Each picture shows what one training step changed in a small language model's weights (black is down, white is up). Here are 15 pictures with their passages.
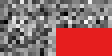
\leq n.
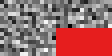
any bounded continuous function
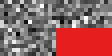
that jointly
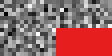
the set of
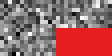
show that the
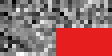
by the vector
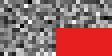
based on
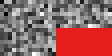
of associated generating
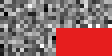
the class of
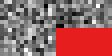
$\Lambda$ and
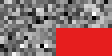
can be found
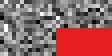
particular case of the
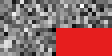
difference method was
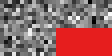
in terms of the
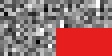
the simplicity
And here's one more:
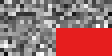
there is a
